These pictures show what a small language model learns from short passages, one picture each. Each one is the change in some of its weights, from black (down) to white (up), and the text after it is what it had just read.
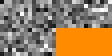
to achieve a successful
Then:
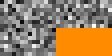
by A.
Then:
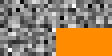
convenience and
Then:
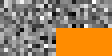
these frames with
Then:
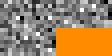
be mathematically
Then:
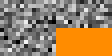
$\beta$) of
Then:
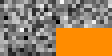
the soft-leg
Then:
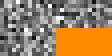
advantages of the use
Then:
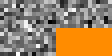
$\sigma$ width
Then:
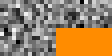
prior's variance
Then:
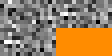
Additionally, it
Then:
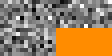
be given by
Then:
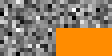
\Phi =
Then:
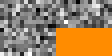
- laboratory issues
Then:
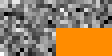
, \qquad 0
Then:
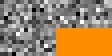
by impurities
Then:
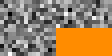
of states,
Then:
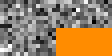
Calgon solution
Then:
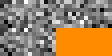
grating and
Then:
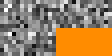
I diabetes who received
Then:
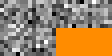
depending on the task
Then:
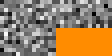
T$ of the
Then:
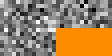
permission from
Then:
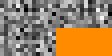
purified or
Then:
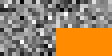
As an alternative to
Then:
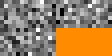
all samples with
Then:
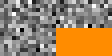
transparent body with
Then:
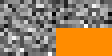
an $M$
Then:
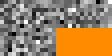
and toroidal
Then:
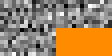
have a particle interpretation
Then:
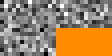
best practices, the
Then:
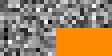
asymmetry is
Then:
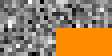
operators were summarized
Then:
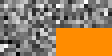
the receiver of
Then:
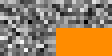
dependence reported in the
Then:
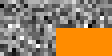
density, infection of
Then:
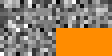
solve scalability and
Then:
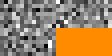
pannels are
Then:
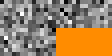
to analyze the
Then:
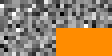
test witness
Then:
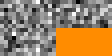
data and code,
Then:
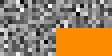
public spaces in South
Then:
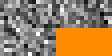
accuracy better than 100
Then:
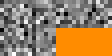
and supply of
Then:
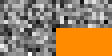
the squared matrix
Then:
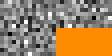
can be easily applied
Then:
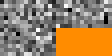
the experiments,
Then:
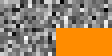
reduces memory consumption.
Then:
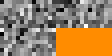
to use NNPs
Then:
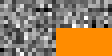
a wide range of
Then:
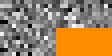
study also include a
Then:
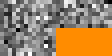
business world - To
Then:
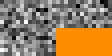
of a SMS
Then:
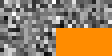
preferences of
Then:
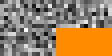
new employees.
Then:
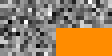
we remove every
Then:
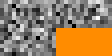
were male and
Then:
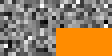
sea of composite
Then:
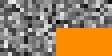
fragment ion has
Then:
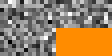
Then it might be
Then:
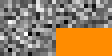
learning for detection of
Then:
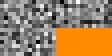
the corresponding surface.
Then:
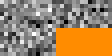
hundred poor
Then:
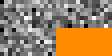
by this, in
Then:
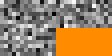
physical Hilbert
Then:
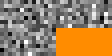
cosmology can be
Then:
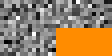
enhance M&A
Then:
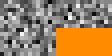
Appendix D. In
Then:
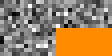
with initial conditions,
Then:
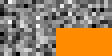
moments associated
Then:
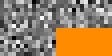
do not make it
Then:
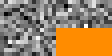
fibre volume fraction
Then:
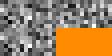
for infections.
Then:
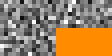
Although the numbers of
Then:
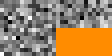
for comorbid
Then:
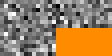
large coastal
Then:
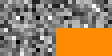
be selected properly
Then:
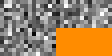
many deliverables
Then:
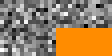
of a PAH
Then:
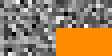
reliability of power electronic
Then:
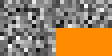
percent change in
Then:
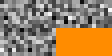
the joint.
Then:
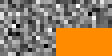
(dashed lines)
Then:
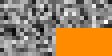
the situation is more
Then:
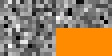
an important aspect of
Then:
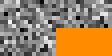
coordinates and therefore the
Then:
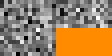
first with mass motion
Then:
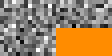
signal processing and
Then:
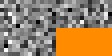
it sets the probability
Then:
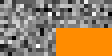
a particular form,
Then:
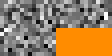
fibers then resulted
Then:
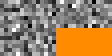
simple formulas
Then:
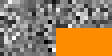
work for more than
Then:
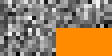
delivery to diseased
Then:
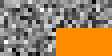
normalization of their sum
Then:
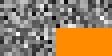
the work performed by
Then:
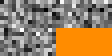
from a single
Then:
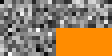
to mesh our
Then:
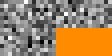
the salterns
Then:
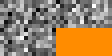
of SUR model
